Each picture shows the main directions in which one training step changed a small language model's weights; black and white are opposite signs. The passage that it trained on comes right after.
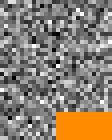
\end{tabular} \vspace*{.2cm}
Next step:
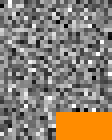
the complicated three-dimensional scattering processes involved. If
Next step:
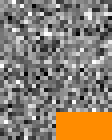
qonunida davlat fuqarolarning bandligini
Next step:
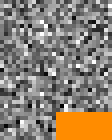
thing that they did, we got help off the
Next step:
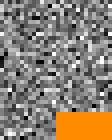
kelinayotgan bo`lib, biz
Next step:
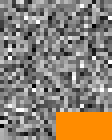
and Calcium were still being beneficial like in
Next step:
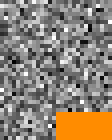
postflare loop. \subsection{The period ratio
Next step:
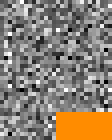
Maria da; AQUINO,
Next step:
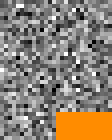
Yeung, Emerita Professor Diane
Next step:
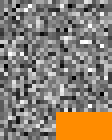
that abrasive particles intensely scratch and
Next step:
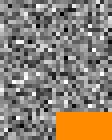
with respect to the euclidean metric on
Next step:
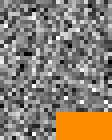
the system-to-system variation in the
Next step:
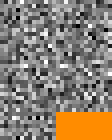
binary polyhedral groups $R =
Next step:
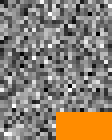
mining in a distributed environment. The interaction and integration between
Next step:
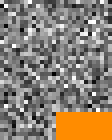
die deutsche motor sport jugend und
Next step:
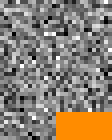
система, в которой пересекаются
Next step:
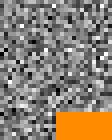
blended lines from the near-neutral ions.
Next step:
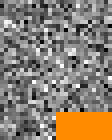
can also advise them to ensure proper food intake
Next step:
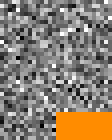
Gouy balance had a provision for
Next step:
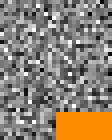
density of states (PDOS) to higher binding
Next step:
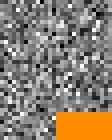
concomitantes avec une augmentation des
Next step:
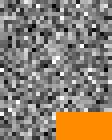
sahifa. E'lon qilishga
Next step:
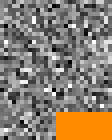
kirib kelgan ko'plab
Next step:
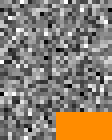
2013). According to our model (§2), in
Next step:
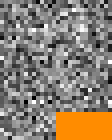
in Cameroon do not take training/ education
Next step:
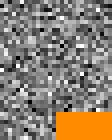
an infinite continuous medium surrounding the
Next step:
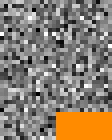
walaupun sedang menjalani
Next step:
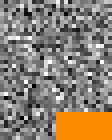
diverse and large set of test inputs.
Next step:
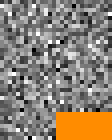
por um ventilador doméstico em
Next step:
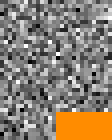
large effective size $\eta$. Typical parameters are
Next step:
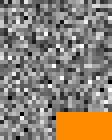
to weaving business and the extent and frequency of
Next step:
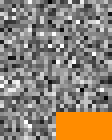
common basis, the sandwich-SE/SD
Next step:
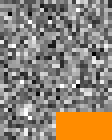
very little strain over the flat part of
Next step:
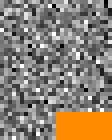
келтирилган бўлиб,
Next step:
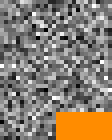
masyarakat dapat mengurus
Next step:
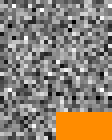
locali³ prossimi e distanti,
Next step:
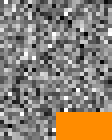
the services provided by the network infrastructure of service providers do
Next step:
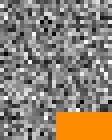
bu hududlar kesimida yuqori ulush
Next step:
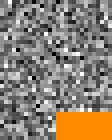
disorder intensity $w$ must exceed its critical
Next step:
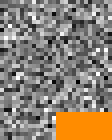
since the QCD color force is flavor blind
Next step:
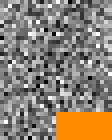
conceptually elastic and friction free, however,
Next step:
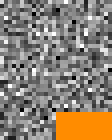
can be thought of as a ``thickness
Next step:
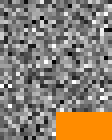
nanowire cavities of comparable dimensions
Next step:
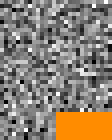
according to the concentration of thymol 2mM.
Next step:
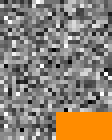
was preferred since the age-metallicity relation
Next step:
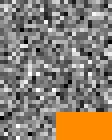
PITANJU BOSANSKE
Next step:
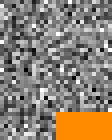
right lungs (n=35) to detect any
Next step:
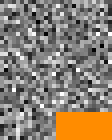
menyelesaikan tiap
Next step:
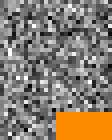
that gas follows the temperature-density relation shown in
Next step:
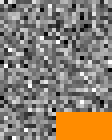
a yield stress versus a reinforcement volume fraction for
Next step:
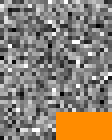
familiarize them with the forms and techniques of this method
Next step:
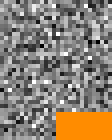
муҳим аҳамият касб
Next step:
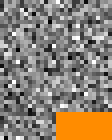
rapporti di collaborazione (mediante
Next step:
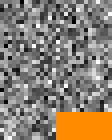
tevillerinden birine delil olarak/
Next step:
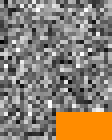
in environmental actions and campaigns, and the
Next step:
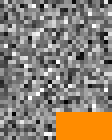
ц/га с экономией водных
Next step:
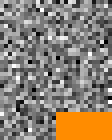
performance gain of bus E is the least since the
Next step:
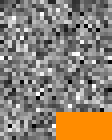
a fim de controlar este tipo de prática, tal como
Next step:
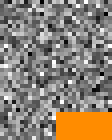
berishdagi muhim vazifalarning asosiy
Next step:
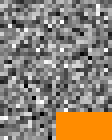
larger $N$, we construct a Lindblad evolution
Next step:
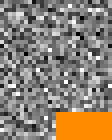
in properties unwanted by customers or even
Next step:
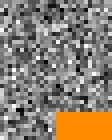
principal of the schools to use their schools for the
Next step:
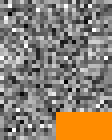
1 and 2, the log-probability of a
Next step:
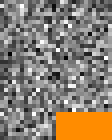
improve overall educational outcomes in multi-grade settings.
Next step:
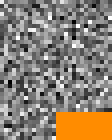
(horizontal axis) has been converted to
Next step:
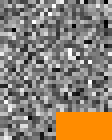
passada de pai para filho, de geração
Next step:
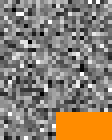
with the temperature dependence of the dissipation coefficient in
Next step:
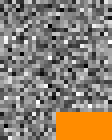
durumuna göre farklılık
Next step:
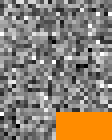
Позитивная (гуманизация)
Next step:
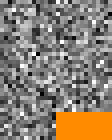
and the solutions to the local POVMs are given by
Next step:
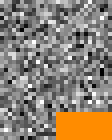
for all $i$, where $a_i$ are
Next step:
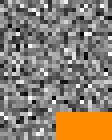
highlighting their transitional role hosting both
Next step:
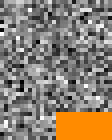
çalışmada ise tam
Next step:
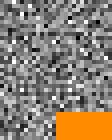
из таблицы, активность
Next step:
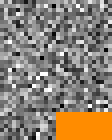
conflict of interest regarding the publication of this paper.
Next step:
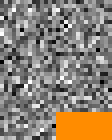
the dynamic material behavior [6]. The experimental procedure involves
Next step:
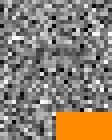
by multiple users. As described in the Slurm
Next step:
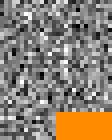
como a função afetiva e mercadológica,
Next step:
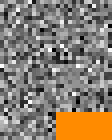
(28b) in the expression of force
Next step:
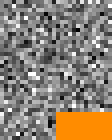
pulsators could not be studied, or
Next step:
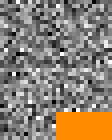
kichik biznesni rivojlantirishga oid
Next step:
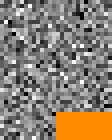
mais afetas à expansão das micro e
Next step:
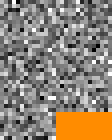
чўлларнинг олдини
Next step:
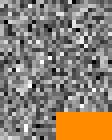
{journal} {\bibinfo {journal} {Nature
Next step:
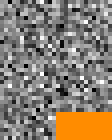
tenu de *UHF* 345
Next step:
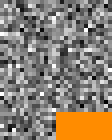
\Sigma^+K^0p$ at a beam momentum
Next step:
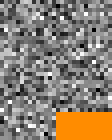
For more information on the DG-GROW
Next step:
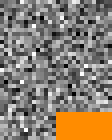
male students after the treatment. The study also found significant
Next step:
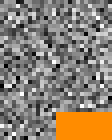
XVIII века. *Вестник
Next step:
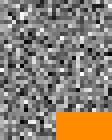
why sustainable foods are important for fighting
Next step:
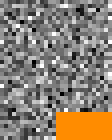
catalyst characterization data using H₂-TPR,
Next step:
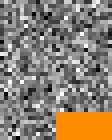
M-centered barrels show detectable changes
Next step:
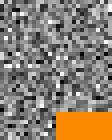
to this problem by first defining what it means to be
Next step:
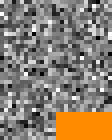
Writing $t$ in units of the cloud
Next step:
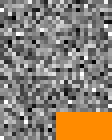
sunlight into electricity, they are helpful solutions
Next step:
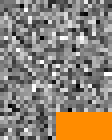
tomato varieties, Tymoti,
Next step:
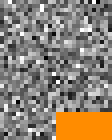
special objective or factorization, and we train with
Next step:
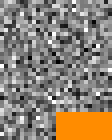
возбуждения: предсердный
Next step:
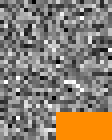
\vspace{1cm} \begin{center}
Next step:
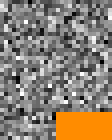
device(6) shows a significant reduction in turn-on
